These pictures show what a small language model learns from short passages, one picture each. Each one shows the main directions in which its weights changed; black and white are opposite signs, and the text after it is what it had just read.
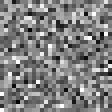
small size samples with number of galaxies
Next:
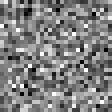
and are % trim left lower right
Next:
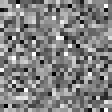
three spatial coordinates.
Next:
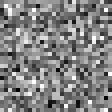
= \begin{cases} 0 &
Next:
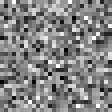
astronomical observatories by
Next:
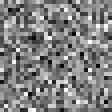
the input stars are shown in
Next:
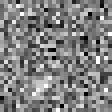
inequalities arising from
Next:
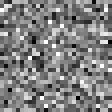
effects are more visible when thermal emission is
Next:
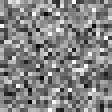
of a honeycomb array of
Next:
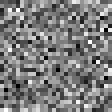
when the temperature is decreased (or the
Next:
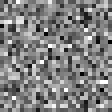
That is, in this theory,
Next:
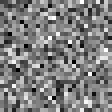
conveniently, to the following
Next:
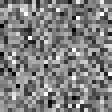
within 200 pc from the Galactic
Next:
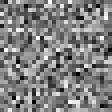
To summarize, the
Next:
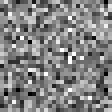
individuals will be less when
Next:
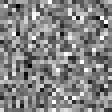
in terms of the above adiabatic
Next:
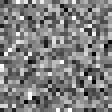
have been demonstrated.
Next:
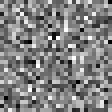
to $m^2$ we get the
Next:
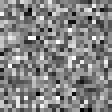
pulsars that C24 propose
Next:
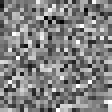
with a specified set of generators.
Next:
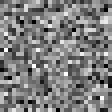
quark matter cores at finite temperature that
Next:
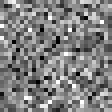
a solution and moreover we have also taken
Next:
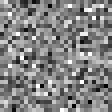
paper. By computing the ratio
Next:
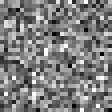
the change in S(1) during its
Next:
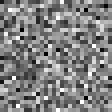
the partial product summation and the
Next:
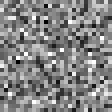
(Stellar Imager,
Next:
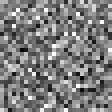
compute easily the value of
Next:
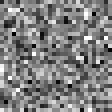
the case of the time-dependent
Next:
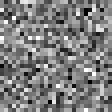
dimensions and the last Hopf
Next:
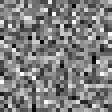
$s = r/N$ each, and
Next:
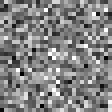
and $p(\bar{p})$ are
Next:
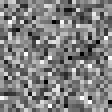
the mix substantially
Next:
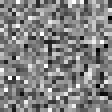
his kind hospitality in
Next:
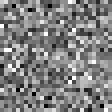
However, as the user queries the
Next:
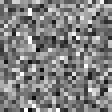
small, which is indeed the case, one
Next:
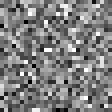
case, we have verified that these equations
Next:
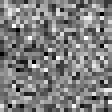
standard candle in Watt,
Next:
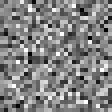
and entropy}}, {\em Phys.
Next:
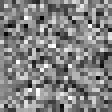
a significant amount of gas
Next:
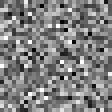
same way physical operators are expressed
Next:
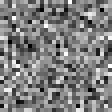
time running from left to right,
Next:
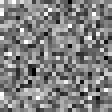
and the worst case of the
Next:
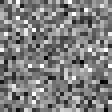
process. There remains however the potential
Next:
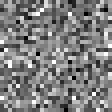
\frac{\langle z_{assoc}
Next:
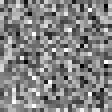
quadratic residues
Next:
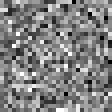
high energies about the zero-field
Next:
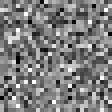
= \widetilde{Z} {\bd
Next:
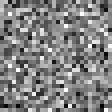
? How will this impact on the
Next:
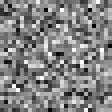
tested with any imaging data in
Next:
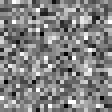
the device is metallic, and
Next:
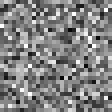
are illustrated by comparing our
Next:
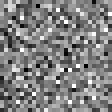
\affiliation{Institute of Physics,
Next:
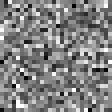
Row 3: galaxies e and f.
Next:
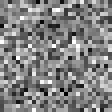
are working in cylindrical
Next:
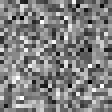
for future research.
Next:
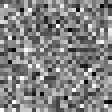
Recently, an improved complexity
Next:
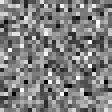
negative-energy states.
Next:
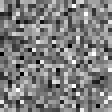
number of tables is $d=4$
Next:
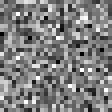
on complex geometries, or to
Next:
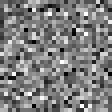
iteratively: \bea \rho
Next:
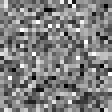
Figure 2(d) plots the real
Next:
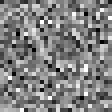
of the steps necessary for
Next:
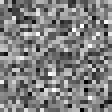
the interaction thus drops out of the
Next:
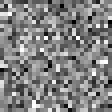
identify the optimum number of topics,
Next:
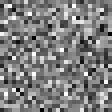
structure. This gives rise to the
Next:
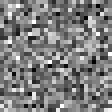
electron plasma dynamics at classical
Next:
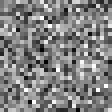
investigation of the sources of
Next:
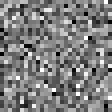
for $\alpha$ and $\beta$, which
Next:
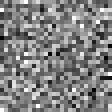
over a variety of different initial conditions,
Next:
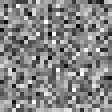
used instead. Hence, the
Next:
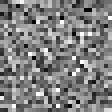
discrepancy in VaR
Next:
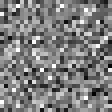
channel, we averaged 100
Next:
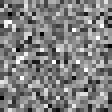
operators of position $\hat{x}$
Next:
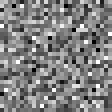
positions of the individual energy
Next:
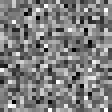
room, where the ambient temperature
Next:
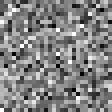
volume of the domain and the reference density
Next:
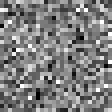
three key aspects of the
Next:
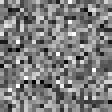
the number of turns and around
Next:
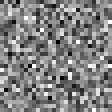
the population, who then
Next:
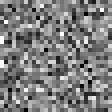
distinct benchmarks:
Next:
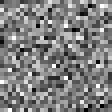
of the known $W$ mass, the
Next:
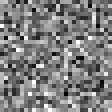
OHCs. Specifically,
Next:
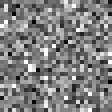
symmetries of the differential equation
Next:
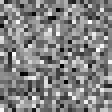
are increasingly different from each other as
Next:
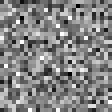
tags have also been combined to
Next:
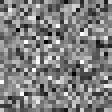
its direct product with the lowest
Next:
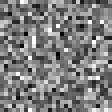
presence of a thermal gradient,
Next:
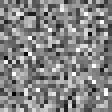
Hawking temperature versus event
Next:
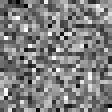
data.} \label{FEoS}
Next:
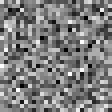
the nontrivial phase structure and the
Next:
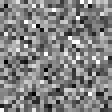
may be misleading.
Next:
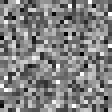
This is a clean and precise
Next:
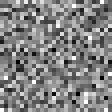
under strong noise. Panel
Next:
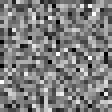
\ref{tab2}), relative to the
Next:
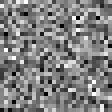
in a period of 3 months is the
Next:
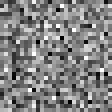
change in $\Gamma(k)$ when crossing
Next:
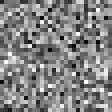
of $A_1$, the modified
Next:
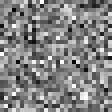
obey Casimir scaling in
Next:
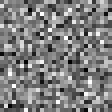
we see the time-development for the
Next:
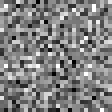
of some concluding remarks and
